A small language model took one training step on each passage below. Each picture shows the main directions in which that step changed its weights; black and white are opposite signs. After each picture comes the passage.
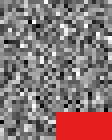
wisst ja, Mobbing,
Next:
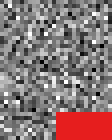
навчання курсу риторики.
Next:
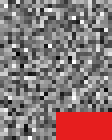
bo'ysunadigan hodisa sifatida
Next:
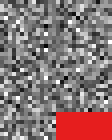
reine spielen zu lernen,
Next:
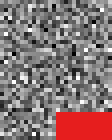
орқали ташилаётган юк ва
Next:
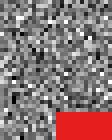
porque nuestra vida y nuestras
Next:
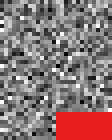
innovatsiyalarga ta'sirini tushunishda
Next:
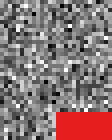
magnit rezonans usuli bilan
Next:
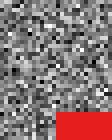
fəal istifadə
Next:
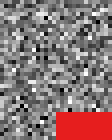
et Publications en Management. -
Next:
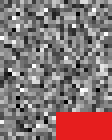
tuzilib, keyinchalik
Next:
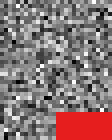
ayniqsa yozganda ham,
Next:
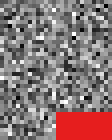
biroq maxsus ishlov
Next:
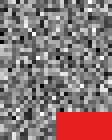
yo'nalishda dastlabki fundamental
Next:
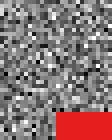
bien reconocido que ciertos metales son
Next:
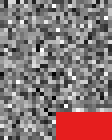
primer lugar? “Hardware de
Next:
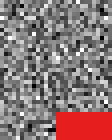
possíveis redes de colaboração
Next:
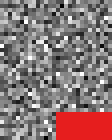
de qualquer organização, torna-se
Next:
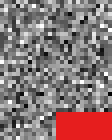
toǵayları real ómirde
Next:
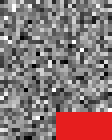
kerak. Masalan, yer yuzasiga
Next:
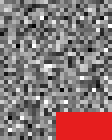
явление в современной экономической науке и
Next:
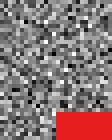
de sus métodos de aplicación y de
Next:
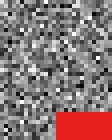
con síntomas inusuales en
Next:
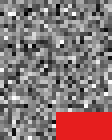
внутрішньої ситуації
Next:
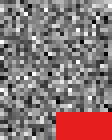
ҳисобланган Украинада
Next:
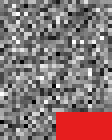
foi obediente até a morte, e
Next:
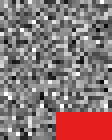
generazione di corrente ad alta
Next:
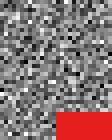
teóricas de la morfología y de la
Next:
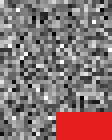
мақсадга мувофиқ,
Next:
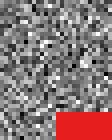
не восхищался мужеством
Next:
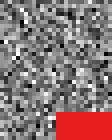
Forobiy edi». Uyqudan
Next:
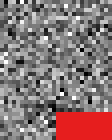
países en desarrollo; en un segundo
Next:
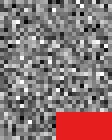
con las empresas y realizan compras
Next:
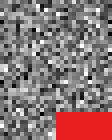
комбайна: А – при подаче
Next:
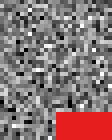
насіння чи живців. У
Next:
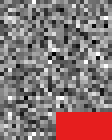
învățându-i a se
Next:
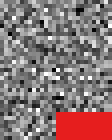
Geneva: WHO Publications.
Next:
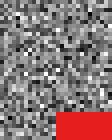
и смежных с ним областей
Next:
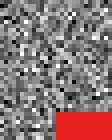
Barkamol avlod - O‘zbekiston
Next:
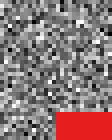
уровня безработицы —
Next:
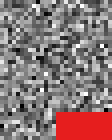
mecanismul comunicării,
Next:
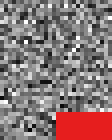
O. Hernández & S.
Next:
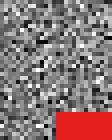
medición y/o caracterización.
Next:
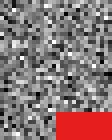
aussi qu'à peu près
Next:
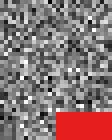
de administración y contabilidad desde los
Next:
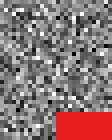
кескин түрдө
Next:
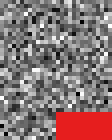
cada uma das catracas. As expressões
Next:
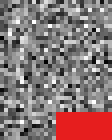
Mısırlı Musa’dır
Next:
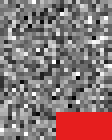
este sentido dentro de la educación ambiental
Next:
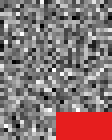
beqiyos va hayratlanarli
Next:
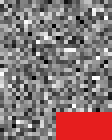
з вадами волі), Х.
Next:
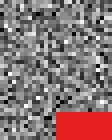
va mahorati bilan bog‘liqdir.
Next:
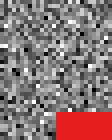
arasındaki ortak paydalar
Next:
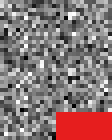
Mehnat kodeksida gender
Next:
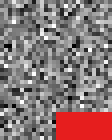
au Maroc: Progrès et
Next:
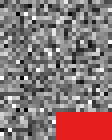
20.75%, administración con
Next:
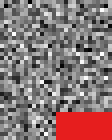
utopique », comme le
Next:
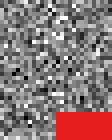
to'g'risidagi farmonida
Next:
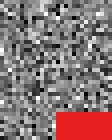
впливом розслідувань
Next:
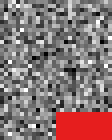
zarurdir. Koreys tilining
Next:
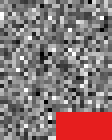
investisseurs sur le marché
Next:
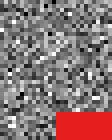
қилинади. Уйғурларга
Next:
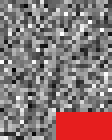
sacerdotessa, signora
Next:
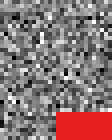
- Avaliar o diagnóstico
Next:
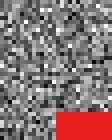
indicando que a sazonalidade dos
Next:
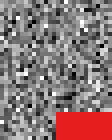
доцивілізаційного періоду.
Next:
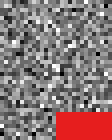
Supõe-se nesta proposta de
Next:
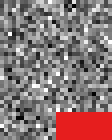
itu dalam proses belajar
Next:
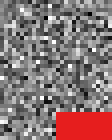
settembre – 14 dicembre
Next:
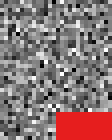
jarayonlarning sekinlanishi fonida
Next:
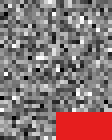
работы Махмуда Кашгари
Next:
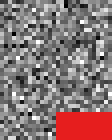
realizado días antes. Con base en lo
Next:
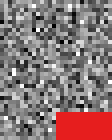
Biz ko'rgan uchala platforma
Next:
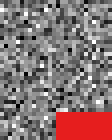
даврларда ҳам мусулмон
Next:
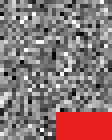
или параллельно. При
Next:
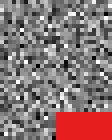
esforço conjunto de gestores
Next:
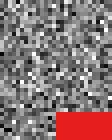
o‘z-o‘zini anglashni
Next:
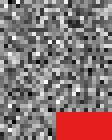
bo'lib, qolgan bittasi
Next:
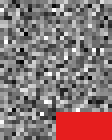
criteria that should be
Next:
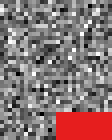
(Бухара) Рахмонов
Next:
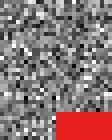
sustainable development. Вступ
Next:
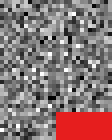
gestalten und so die EF der
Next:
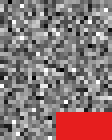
де, нәтижесін де
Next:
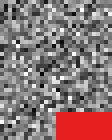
hisobini keng miqyosda transformatsiya qilish
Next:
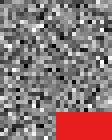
Brazilian children, these
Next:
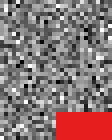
shoh xushmand sazaad,
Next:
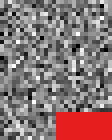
la resolución de dificultades
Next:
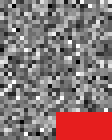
va jamaotga xavf solgan,
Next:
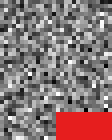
rivojlanish bosqichiga, patogen
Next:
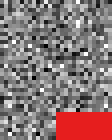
análisis y exposición de una de
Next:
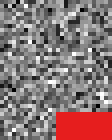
próximos anos, que, de
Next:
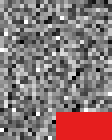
de depender de despliegues
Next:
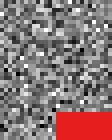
commercio dei frutti. — The
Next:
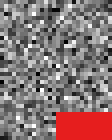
boshqaruv hisobini tashkil etish shakllari va
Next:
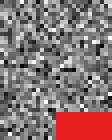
1. Introducción El objetivo de este
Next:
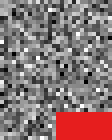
assim, há a necessidade de criar
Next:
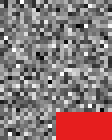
por la extracción de recursos
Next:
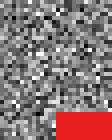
материала. Для лабораторной
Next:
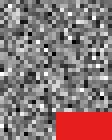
(2020). Functional foods:
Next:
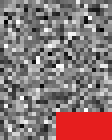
memperluas pandangan sempit
